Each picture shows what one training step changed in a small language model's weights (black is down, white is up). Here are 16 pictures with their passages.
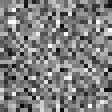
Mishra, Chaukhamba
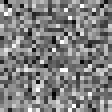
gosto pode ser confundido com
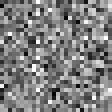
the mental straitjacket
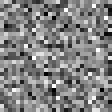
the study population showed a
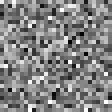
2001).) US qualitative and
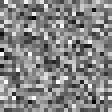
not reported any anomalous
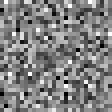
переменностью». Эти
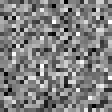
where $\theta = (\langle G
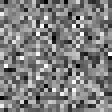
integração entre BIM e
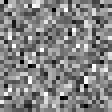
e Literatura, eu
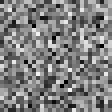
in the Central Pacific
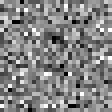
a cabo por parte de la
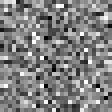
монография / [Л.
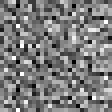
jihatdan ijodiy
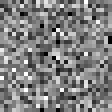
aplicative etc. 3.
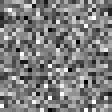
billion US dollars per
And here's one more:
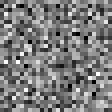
Sétubal también
